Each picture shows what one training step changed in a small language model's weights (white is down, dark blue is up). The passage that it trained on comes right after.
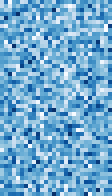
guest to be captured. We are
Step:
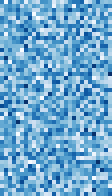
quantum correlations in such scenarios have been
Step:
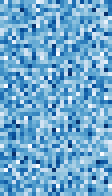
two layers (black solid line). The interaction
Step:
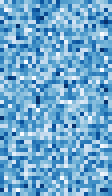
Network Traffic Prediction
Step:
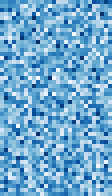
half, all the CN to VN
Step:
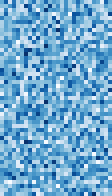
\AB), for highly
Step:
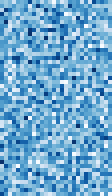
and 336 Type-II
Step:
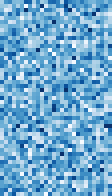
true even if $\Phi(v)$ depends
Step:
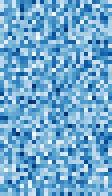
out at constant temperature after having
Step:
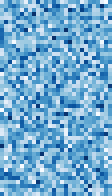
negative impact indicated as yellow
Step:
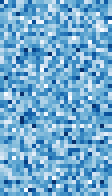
generalizes to the $K$ subsystem
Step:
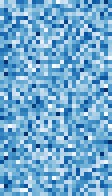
the impact of the dynamics on filter
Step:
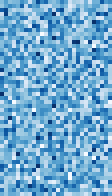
geodesics along the symmetry axis of
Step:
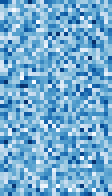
since some element always have to be connected
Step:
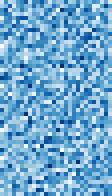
a mean zero Gaussian process, and
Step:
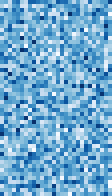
measured the *I(V)* and
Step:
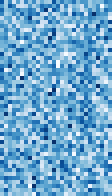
All other Fourier mode interactions caused
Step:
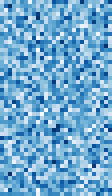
by a maximum cutting depth of
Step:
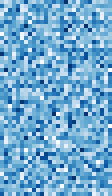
+ \ldots \ee where the
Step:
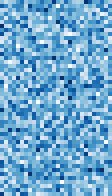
spin $S^{\alpha \beta}$. We
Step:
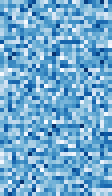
systematic uncertainty, in addition to the measurement
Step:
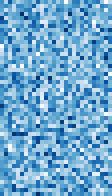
hand, the silence line poses
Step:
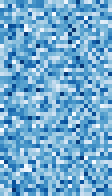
latest paramount examples of
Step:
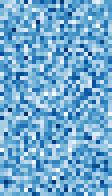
a convex formulation of the
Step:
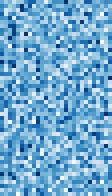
them as tools to improve productivity and
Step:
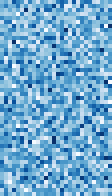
inference. Therefore, we further align
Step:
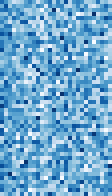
could possibly lead to new blocking
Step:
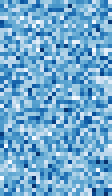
of ULXs. According
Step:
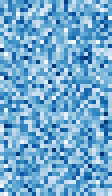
at which the shock fronts are
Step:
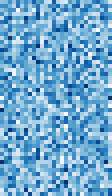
mapping study on software engineering for
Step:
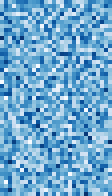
candidate for distance covariance statistics,
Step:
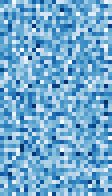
always optimal to borrow. The
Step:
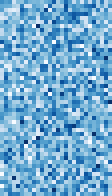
from below is then assumed to satisfy the
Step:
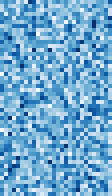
drifting in a quenched
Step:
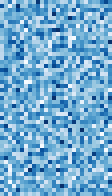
\\ \end{tabular} }
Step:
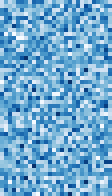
the moment the effect of solvent
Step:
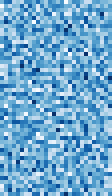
the corridor width as measure for the
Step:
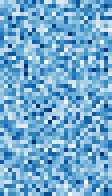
in comparison to the Hubble flow
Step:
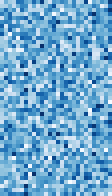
at infall. The modified
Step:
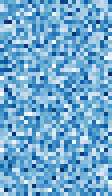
on imputed gene means.
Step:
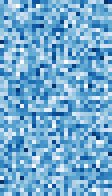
performed with both $H \perp ab$
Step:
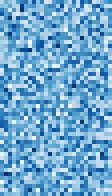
to the semantic propagation of
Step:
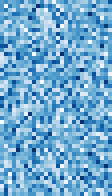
parameters. It is \emph{not}
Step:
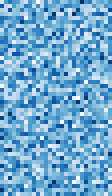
DIS, SIDIS and
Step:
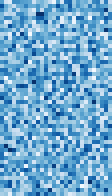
non-thermal emission of galaxy
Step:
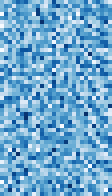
have been offset vertically by an
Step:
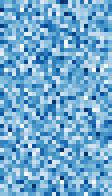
given phasing-error amplitude
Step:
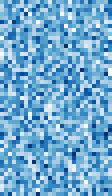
a GPS disciplined
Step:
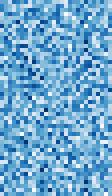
a flux of beam-power
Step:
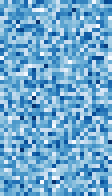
series in $x$ to the order
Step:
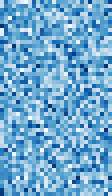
di Perugia, Via
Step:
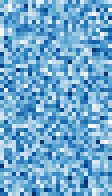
falls in the primordial
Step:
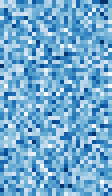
the results obtained from these four different QCD
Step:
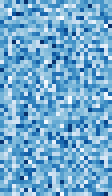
Thus, we can neglect the
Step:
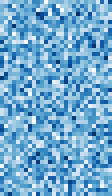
complicated and non-perturbative
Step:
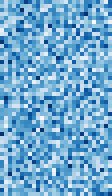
fields represented by external edges in the
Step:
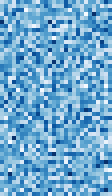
Comparison of the burn
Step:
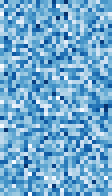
the macroscopic level. The extension
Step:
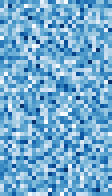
an exactly soluble example we note
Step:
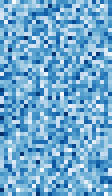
correlator, its discontinuity
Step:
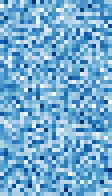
we have found that the diffusion of
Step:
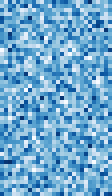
particular spin mixture we scan
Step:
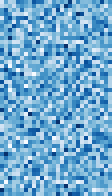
the APEC model corresponding to the
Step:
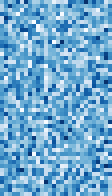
polarization of {\it prompt}
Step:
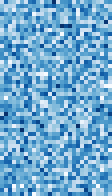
in the case of coarse
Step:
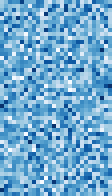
regime and the quantum equilibrium of the system from
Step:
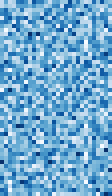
the distributions of planetary orbital parameters are strongly
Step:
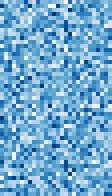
in the e-commerce scenario due
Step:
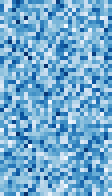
\minerva exposures.
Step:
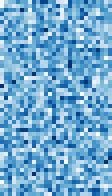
already produce a clearly resolved shift in
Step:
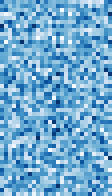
$g_{max}$ is shown. The
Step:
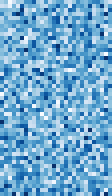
scans at the Fe K-edge are
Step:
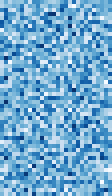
and the nature of the data can be
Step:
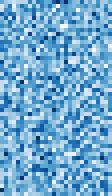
is the averaged 5.9
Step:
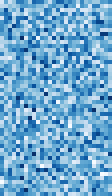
the magnification calibration process). For each
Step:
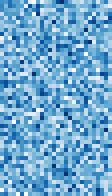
can be observed that the power-law
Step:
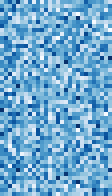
the PCSIRT of the
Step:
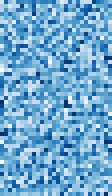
a $T$ violating effect.
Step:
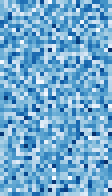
by analyzing the first-order
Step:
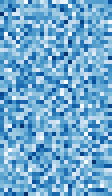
vortices and antivortices defined
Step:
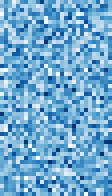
Green function, where the coupling
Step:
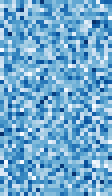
paths, while a diversity of
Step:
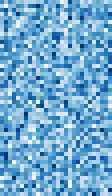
are uncorrelated, they are not
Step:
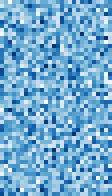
(since there are at least 3
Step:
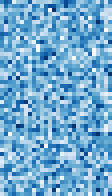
visible which may indicate a small shift of
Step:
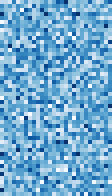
\OIasub\, line, which
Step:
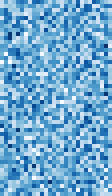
the file twice in case the
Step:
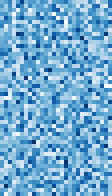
gain more insight from the data within
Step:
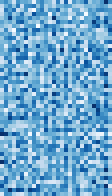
constructed soft blobs are in some
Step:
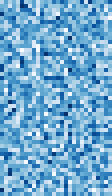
irreducible representations of the
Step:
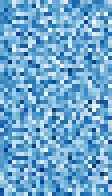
posing a more challenging classification
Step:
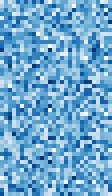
in the bonding type in the
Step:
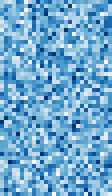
Grad 10 moment equation.
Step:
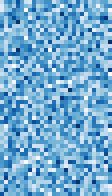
of a [Fe\,II] knot
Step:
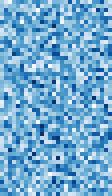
(d) show the same quantities but in
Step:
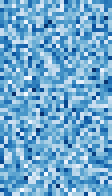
the dimerized phase for any
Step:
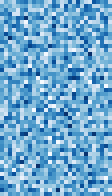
only weak emission or absorption lines
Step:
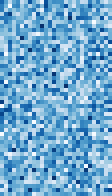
gluon jet at large
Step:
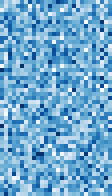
width. Also, models with a total
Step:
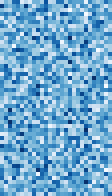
the power spectrum and bispectrum
